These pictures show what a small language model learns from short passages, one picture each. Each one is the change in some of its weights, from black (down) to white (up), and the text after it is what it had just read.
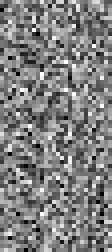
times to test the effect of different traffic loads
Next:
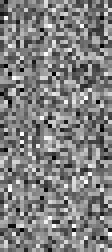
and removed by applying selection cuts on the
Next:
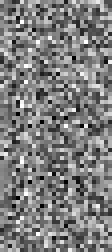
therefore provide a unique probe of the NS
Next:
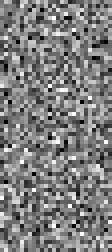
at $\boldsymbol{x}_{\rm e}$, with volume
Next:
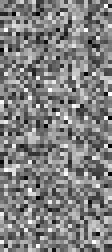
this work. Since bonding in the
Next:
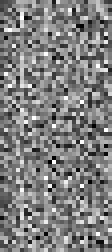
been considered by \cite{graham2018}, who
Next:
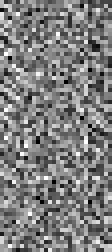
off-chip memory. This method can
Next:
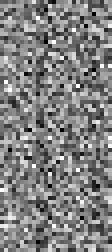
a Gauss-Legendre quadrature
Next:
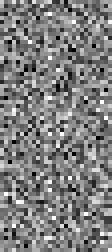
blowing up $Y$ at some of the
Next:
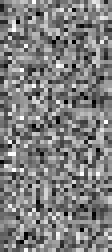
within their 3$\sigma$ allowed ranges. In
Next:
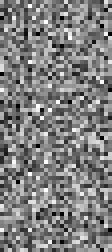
of Theorem~\ref{t1} are satisfied.
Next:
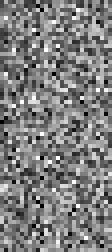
of $\rho$, with Procedures 1 and 2
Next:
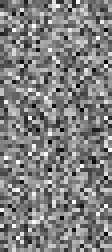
protocol: \begin{equation}
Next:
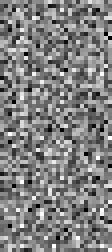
reducing the effect of measurement or estimation uncertainty,
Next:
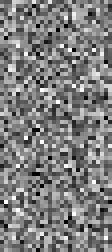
idealized quantum-mechanical system that describes the
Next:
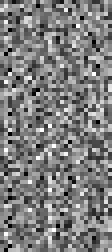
We close the section with the construction of a natural
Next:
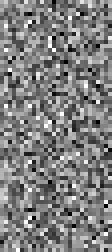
Weak or Strong Lefschetz
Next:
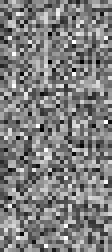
all generic configurations having at most $9$ points.
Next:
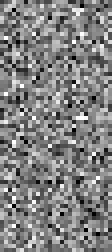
$\sigma:\Delta^{n}\rightarrow X$ by
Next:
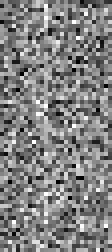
$10^5$ K; the maxima are
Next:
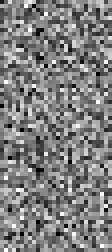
lifetimes of NV centers without
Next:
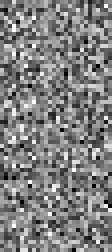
segment. We also observed no variation in the spectral
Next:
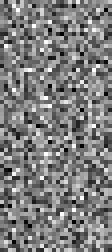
\right)$ in the variables ${\mathbf q}$ and
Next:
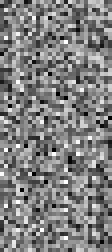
that the emission is entirely from a single
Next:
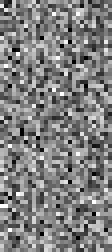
magnetic flux quantum.\par As a first order approximation we can
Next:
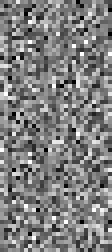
(without employing any expansion) in the whole
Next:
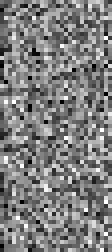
to reduce the model Figure. 1.
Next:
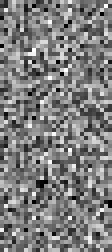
y \end{equation} up to a positive normalizing
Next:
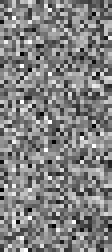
corresponding notion in dif\/ference cases.
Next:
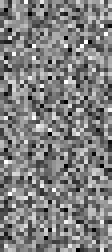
the function itself and for other model components.
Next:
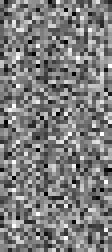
useful observable for both fundamental physics and cosmology.
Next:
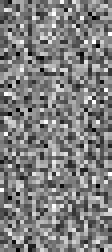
this article, we investigate a new stochastic
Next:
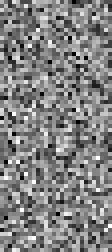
$a$-axis unit cells. At the
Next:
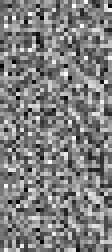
not necessarily have all of its powers back in
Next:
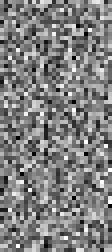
cluster on which it is run. Understanding the
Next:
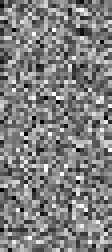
after division by $N^2$. Applying
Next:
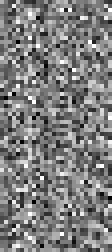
for virtual corrections which cancel the
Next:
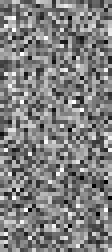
in the integral calculus, as
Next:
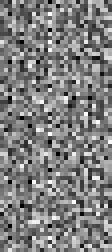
is well known. \begin{thm}
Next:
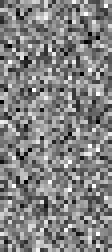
\langle b\,|\,y^n \rangle
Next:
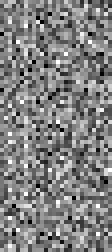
This scenario predicts characteristic timescales for flux changes
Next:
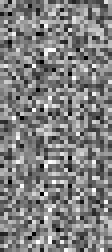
the desired result. The proof is complete.
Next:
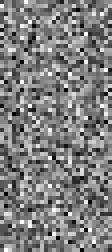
Standard Deviation of iterations \\ \hline
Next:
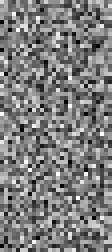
privacy-preserving machine
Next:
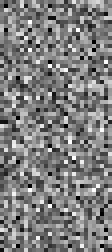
both high- and low-excitation regions from
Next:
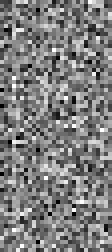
adjustments, with $\phi_0$ increasing,
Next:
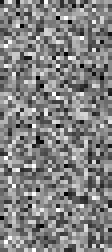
case that $I_{s'}\cap
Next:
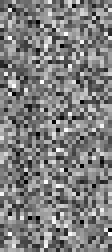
of Rota-Baxter systems on
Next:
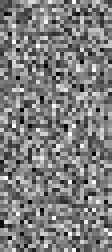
of large-scale magnetized structures becomes possible.
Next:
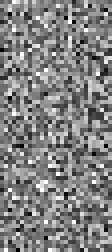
consider coincidences, though. Do these
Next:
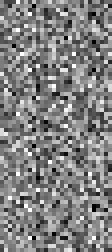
entropy with respect to the reference process at each point. In
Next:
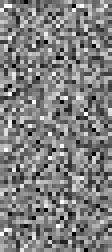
the weight function $w(x)$. We denote these
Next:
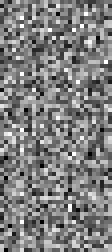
intervals. As the computation techniques for obtaining
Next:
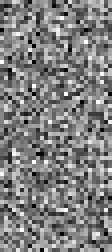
inside the loop can be treated perturbatively and
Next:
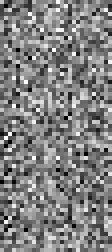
the topic during my time as a
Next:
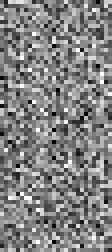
gradient methods, relative smoothness, rate of convergence,
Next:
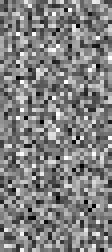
perform a full likelihood analysis of our
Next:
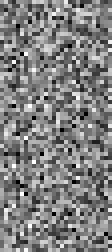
$\vep$-restricted $S\subseteq
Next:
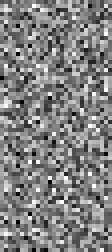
Lake City, UT, USA}
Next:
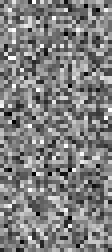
In other words, the matter bispectrum with
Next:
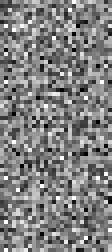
cavity diode lasers are used
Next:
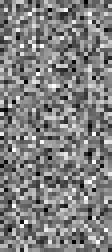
solutions, since it implies that the total momentum
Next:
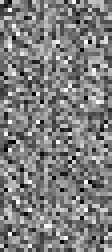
the mass of the sub-clumps and their spatial
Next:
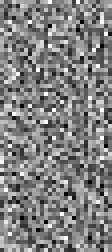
lower-mass main-sequence stars, following conditions used
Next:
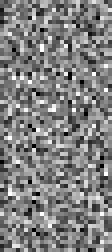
to standard DG schemes, were analysed in
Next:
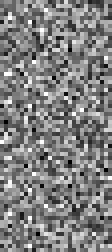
original by Wentworth Press}, }
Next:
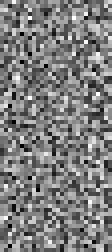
shown in Fig. 2a. We define the
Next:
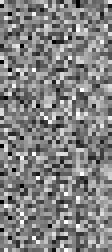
$) and therefore guarantees the convergence of the method when
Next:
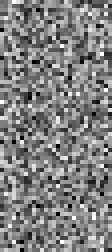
source of planar algebras satisfying these hypotheses is
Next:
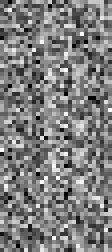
all the lowest elements of characteristic set of the ideals
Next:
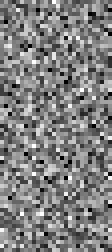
distribution functions by using the VarEntropy method.
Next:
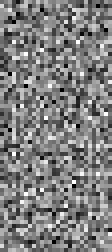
elements in $\E$ are denoted by $\bu
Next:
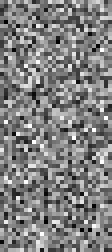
f_\text{test,CV} =
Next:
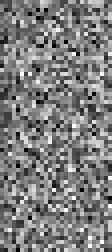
ambient pressure [12] and also predicted
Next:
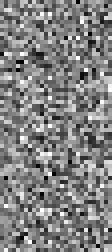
singularity became non-degenerate. If
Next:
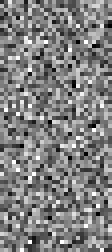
\stackrel{w^*} {\rightarrow}a^{\prime
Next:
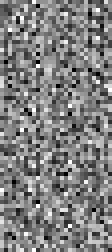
will follow the same line of argument as in
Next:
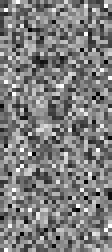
we consider.\\ At present time, i.e. for
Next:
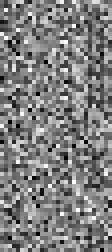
that, given any smooth oriented convex surface
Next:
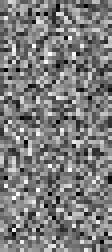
on $\pi^{-1}(V)$ which are adapted
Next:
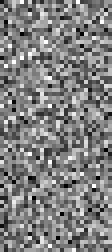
J , Z \right\rangle~, \\ &
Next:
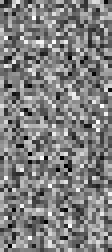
above, the minimum value of the optimization problem
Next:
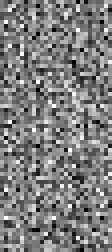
the assumptions of Lemma \ref{lemma2},
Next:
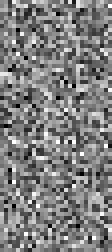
and $B$. That constant $A$ is always
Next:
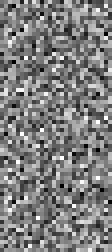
laser arrays in InGaAsP
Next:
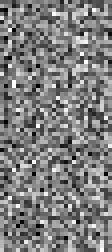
future quarters. The duration and frequency of
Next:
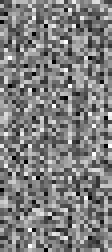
stable configuration will be reached in a finite number of
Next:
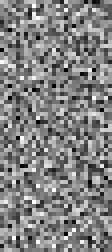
proposed PFM should be extended to more complex cases such
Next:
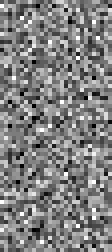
non-trivial universal element of $G$.
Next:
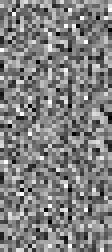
be strictly connected to the spectral properties of the
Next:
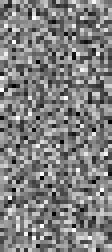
is a measure for the ``projectivity'' of
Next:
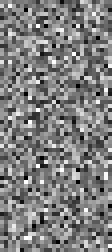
F_2 \stackrel{f_1\circ
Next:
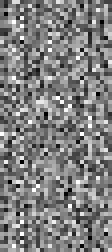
rest can be done similarly). \begin{align*}
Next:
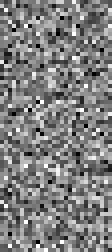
a neural radiance field, together with a
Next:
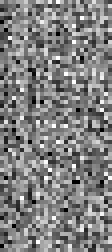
with similar performances are explored, and the
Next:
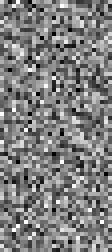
$\ref{am1}$,for all $i$ in
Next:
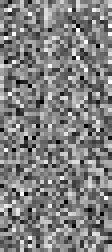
then send the conic problem to an external
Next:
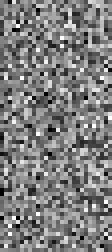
pairing. The work is supported by NSFC and
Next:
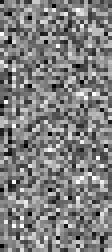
inhomogeneous external fields and general deformations,
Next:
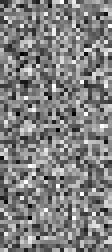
n} \frac{\dot x_{\bf
